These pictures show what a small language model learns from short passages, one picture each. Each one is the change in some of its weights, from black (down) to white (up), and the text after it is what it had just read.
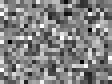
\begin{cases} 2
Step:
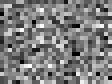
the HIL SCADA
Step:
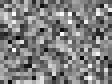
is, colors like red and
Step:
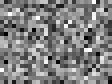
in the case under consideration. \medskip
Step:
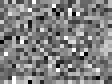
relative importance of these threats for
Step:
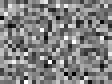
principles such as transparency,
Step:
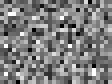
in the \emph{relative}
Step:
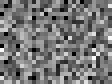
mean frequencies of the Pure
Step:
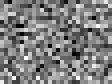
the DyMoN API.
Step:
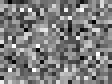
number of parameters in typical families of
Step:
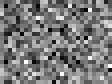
subspace by the identification $$ \bold
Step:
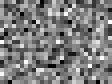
parameter region of stable oscillations for
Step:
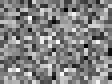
country is are significant factors in explaining
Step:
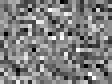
a sketch is reported in Figure
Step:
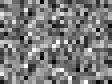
then write to us. Then i
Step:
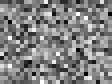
Marking the continuous boundary between
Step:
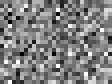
The graph-search evaluation showed that restricted
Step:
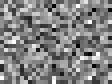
in his samizdat
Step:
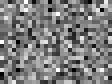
literature, I-MOVE primary
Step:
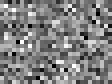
Related Topics, Banach
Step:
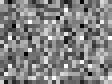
physics. A quadratic stochastic operator
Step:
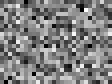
further increase the system time.
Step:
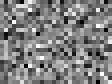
$u(D')$ crossings.
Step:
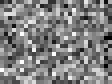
provides the example promised in Remark
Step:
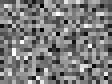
(MWS) and do not
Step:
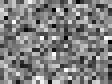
sensing images in the
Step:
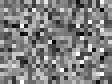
\in \Lambda(m)}
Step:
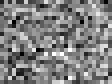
security intrusion detection:
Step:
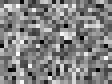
and effect, and uncertainty, -
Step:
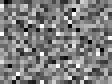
National Blood Center,
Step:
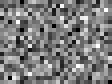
satisfied: γ_s is larger
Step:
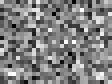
include \begin{equation}
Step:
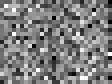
highlights eight main areas of research in
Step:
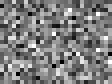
on the projective plane is partitioned by
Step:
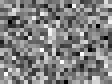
over the initial data and the external
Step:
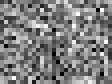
the logistics industry with the experience in
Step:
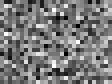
and NE processing is high on their
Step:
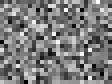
the risk of unauthorised reading**,
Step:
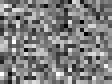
than the other two only because that is
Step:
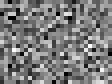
form from the 1st standard to
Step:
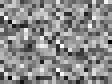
statements: \begin{enumerate}
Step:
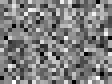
compare different directions of the
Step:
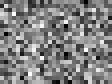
is then tested through experiments involving several individuals
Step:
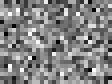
Theorem \ref{th2}}. The
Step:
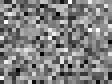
in differentiated cells maintains their
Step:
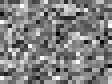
full trade liberalisation between
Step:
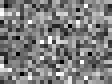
So by Hensel's lemma
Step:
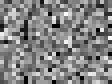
we can assume that $p_1
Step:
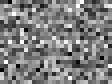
this review is to compile information on
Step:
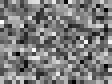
the Turkic group of the
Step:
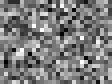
an $n$-dimensional vector space over
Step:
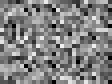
sufficient. Indeed, in the expression
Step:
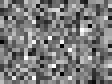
Software Engineer,"
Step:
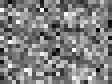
in the $n=3$ case
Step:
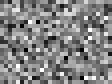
using scenarios from probabilistic
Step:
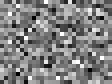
physical theories or model accurately predict
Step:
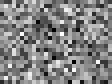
between society and audience, whereas
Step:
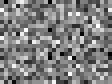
[4]. Generally, the
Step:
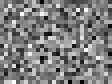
intensity after four weeks of intervention
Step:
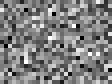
suggested by Feichtinger and
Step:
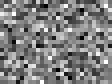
is lost and the myofiber
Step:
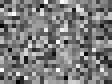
it will remain a complex challenge to find
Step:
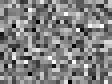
the required load-path redirection
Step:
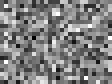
is not required. DSP gets the
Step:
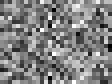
Specialists in education and educational
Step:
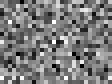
Turin, KU
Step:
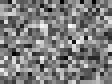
the level of fluctuations based
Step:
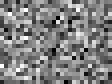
case studies, participants will gain essential skills
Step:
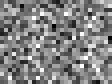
from the common quantum mechanics.We related
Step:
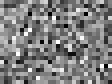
only if, locally, $X =
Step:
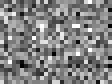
is assumed to be drawn from a
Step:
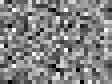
stable equivalences of Morita type \sep
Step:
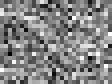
as a novel technology that offers a means
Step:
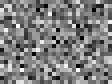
Galavit reduces the production of
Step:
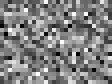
results, one recommendation would be to
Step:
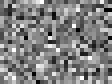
needed. Micronuclei
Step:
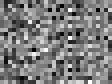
THE methods of trajectory planning for
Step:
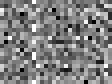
describe the strength of association between two series
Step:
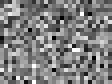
to continually add additional terms in order
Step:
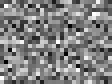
during the proceedings concerning such
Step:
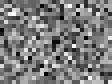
in the field of healthcare Artificial
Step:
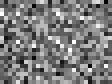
as follows: $$\theta =
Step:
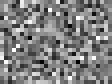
and \( \dltwb \) instead
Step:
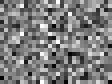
clarified that the features of
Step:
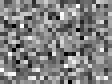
\notin \mathbf{I} \\
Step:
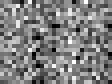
implies that, increase in culture
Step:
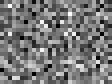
have to be adjusted to incorporate
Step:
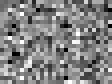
calculated explicitly (see the proof of Theorem
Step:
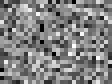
certification in line with industry standards,
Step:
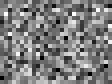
activity, (8) incorporate other
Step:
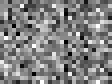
1 summarizes the main characteristics of the
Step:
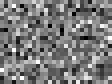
^l (\bu \cap \bs
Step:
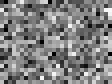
[18]. This study also shows that
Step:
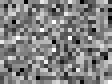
elementary symmetric functions in the ``spectrum
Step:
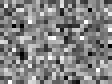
York: Oxford University Press;
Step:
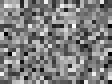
scenario, and to generate a long enough
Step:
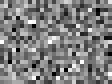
Chloride quantity, %
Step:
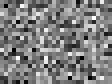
with \emph{most likely} values
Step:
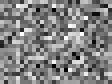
reduced mouth opening, deviated
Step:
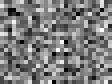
m diameter and 12 cm height. The
